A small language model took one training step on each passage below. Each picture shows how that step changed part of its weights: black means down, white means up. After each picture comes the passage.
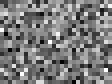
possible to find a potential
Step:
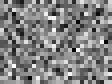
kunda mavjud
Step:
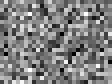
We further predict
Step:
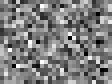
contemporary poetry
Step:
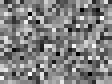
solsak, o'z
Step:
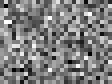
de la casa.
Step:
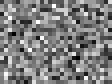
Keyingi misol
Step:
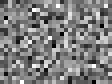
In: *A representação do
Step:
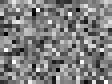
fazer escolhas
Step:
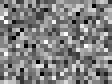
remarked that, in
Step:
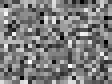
band structures and their
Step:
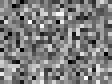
from preprocessing to
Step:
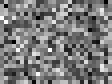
excitation directions.
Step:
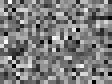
originally free of
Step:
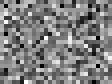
a complete MC simulation
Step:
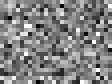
the shock-MC
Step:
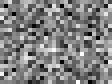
N₂ Ion
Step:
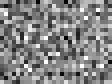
and $j'$, whose
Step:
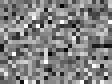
free parameters in each setup
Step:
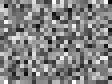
MeV, respectively.
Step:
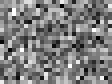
the fact that we know
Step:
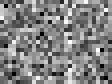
el artículo
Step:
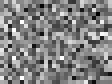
different quantities in the
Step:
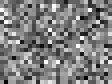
to process them at any
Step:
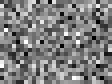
density profiles to new
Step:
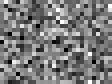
to the GW power
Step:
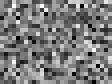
Usmonov M.
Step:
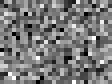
widely used point
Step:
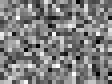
kets are with respect to
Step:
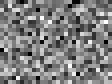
than abandoning a
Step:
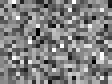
variables. These are
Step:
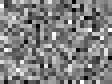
to integer LL indices
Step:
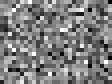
Therefore the region of
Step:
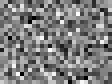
represented by a single
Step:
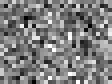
es ja schon.
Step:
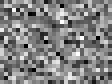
composition of L1 and
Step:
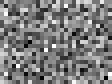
of run-time
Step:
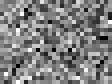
Dicha probanza
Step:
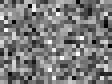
important feature of the
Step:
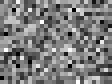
fiducial values of
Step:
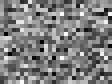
backreaction of the
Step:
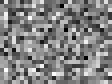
(Tablas 2,
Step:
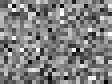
a given target state
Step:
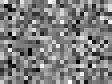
test the precision
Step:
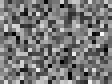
и общ. ред.
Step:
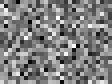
$\Scal$ be a set
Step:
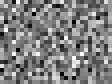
Поряд із
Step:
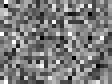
the proposed protocol
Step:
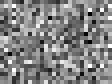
band etish va
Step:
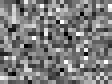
to accommodate the
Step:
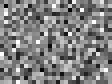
a general number $N$
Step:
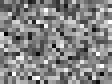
Les expériences
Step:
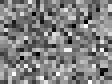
result as in the previous
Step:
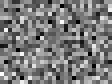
size. It is
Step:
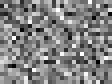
\pi)$, with $\delta
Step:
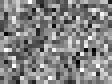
conjoncture est
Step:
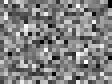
minimum offset
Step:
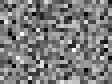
have been used to automate
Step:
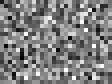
descobriram que a
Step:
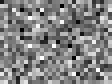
sababi aynan
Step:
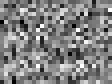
as well as comparing
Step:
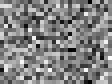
бы то ни
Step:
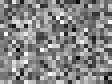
on the time axis that
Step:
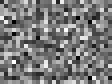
implementations we have
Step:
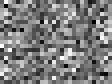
the SINR on the
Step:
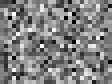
Thaler leitet die
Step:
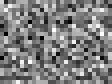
System Cards As AI
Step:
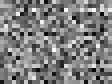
что функции
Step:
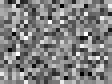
a microsystem,
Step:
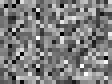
CoT prompt
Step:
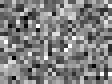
and so a branch
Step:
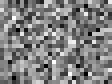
KQD and related
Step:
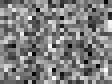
O'RNI D.
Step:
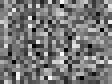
the cure temperature, was
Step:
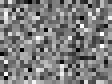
08 horas durante
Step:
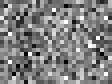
as ideias de
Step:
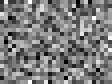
sugeries and surgical
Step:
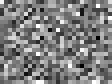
bozorga yoki
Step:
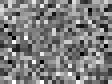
\item It would be
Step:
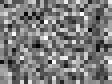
simple solution the relation
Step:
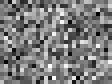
constant can be tuned
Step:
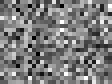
mimicking the
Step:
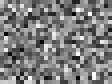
symmetries of this
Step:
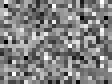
the present and past values from
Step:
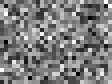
of a few, or the
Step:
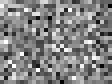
strength $\hbar \Omega
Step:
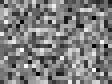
text selection in
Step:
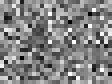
detect the impact of
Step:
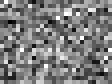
discussion]. With the
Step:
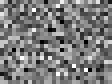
– Статистические
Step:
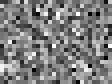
method which effectively separates
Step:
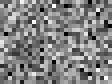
university press,
